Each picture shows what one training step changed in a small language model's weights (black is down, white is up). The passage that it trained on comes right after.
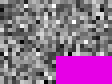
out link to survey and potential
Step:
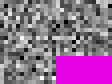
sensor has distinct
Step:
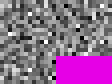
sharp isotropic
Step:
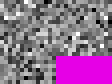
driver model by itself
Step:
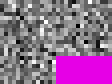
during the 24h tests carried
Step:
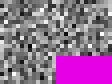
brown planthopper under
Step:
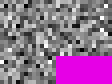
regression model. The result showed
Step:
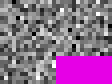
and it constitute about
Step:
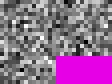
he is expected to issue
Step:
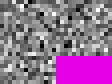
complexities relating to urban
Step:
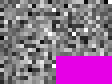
are starting to recognise
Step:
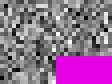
exclusion criteria. The data
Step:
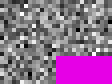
fact, institutionalizing a
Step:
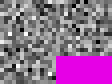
navigate the legal
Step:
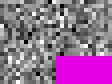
Meise, P.;
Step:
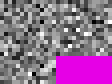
reported in the previous section,
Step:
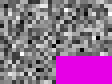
demonstrates that the dominant
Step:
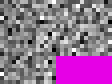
business entities allows the state
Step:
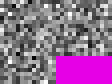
state hadrons. The
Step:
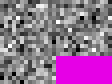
aims at identifying "a
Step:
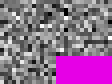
chemicals were purchased
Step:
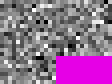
on Mathematics
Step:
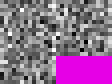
separated from their traditional
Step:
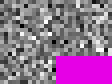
Sustainability Can Be
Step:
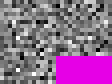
the form of metrics such
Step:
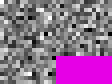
national regional state,
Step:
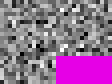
the best solutions found by the
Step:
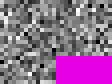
drift with time,
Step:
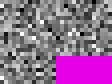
Factors Proportion
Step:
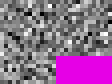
dilemma. This
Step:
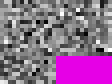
the success of projects in both
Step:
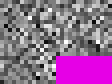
data, we also evaluate using
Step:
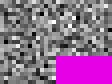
Product over i
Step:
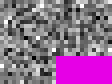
by coupling the green
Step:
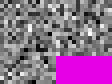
were extracted using a
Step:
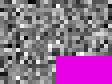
lethal when not
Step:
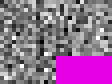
regime affect the amount of
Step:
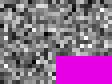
methods, but these videos
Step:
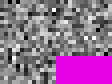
receptors are found among
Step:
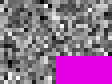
*In Vitro*
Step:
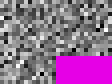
Reduction process of
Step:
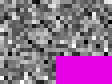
rich DNA content make
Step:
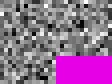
with a thermoplastic
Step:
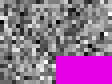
°C to afford the
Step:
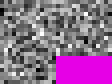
by the motors and
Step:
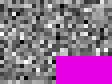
College of Business
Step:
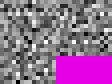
technologically shaped
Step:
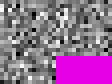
continuous experimentation will replace
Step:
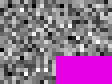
11] having parameters λ
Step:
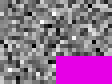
and aspirations”
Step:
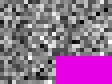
been found to be a suitable
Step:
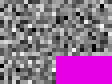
been created as a resource to
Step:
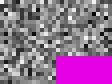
4. Online digital skills
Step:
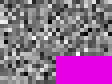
G., Lailier
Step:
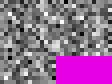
significant differences were found by
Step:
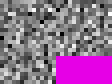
interviews conducted among pastors
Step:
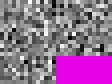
3 The cleaning
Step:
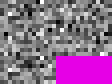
agents, and particularly the
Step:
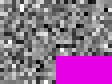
culture data indicate that when the
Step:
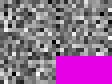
case are presented. Reference
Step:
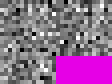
at small scales could occur
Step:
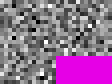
to act, sanction
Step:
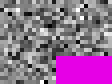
exact solutions to the flow
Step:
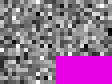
4. The present analysis provides
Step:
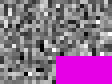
determination of the concentration,
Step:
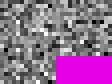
the improvement (of aspects
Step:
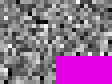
one, a gray scale
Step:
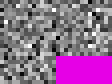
are available in the market,
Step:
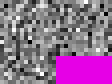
design that does not consider any
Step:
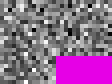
with respect to the ply
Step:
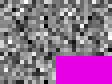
rationing in markets
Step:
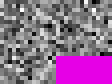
is in cognizance with
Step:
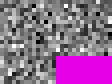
that the mean patient age was
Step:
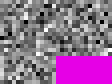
that cause a frequency shift
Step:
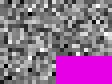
also applies to university
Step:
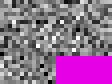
the beginning as we
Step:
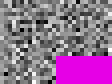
the primary target audience identified
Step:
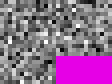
causal efficacy in
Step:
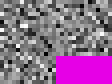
perforating veins that
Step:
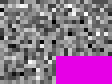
in Greece.
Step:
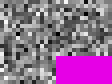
maximum slope of
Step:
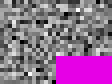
the other components of the
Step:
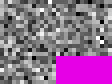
through purposive
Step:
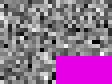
total biomass at the
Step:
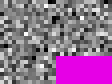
staff training for proving
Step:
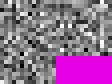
The oxidation of
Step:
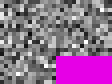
treatment is mainly based on
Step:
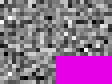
the first sign recognised by
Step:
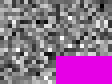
the set of accessibility
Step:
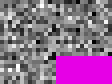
through the development of the
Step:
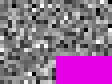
in Table 1, then
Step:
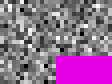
while premature delivery
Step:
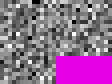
Banking Commission of
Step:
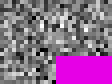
testing of the composite
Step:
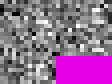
from Head of Department
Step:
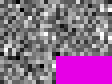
performed, then we can get
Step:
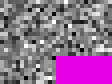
J, Chang W
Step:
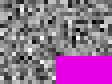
the populations collected in 1998
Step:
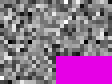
tasks. Each question is
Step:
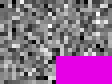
producer Sex of the
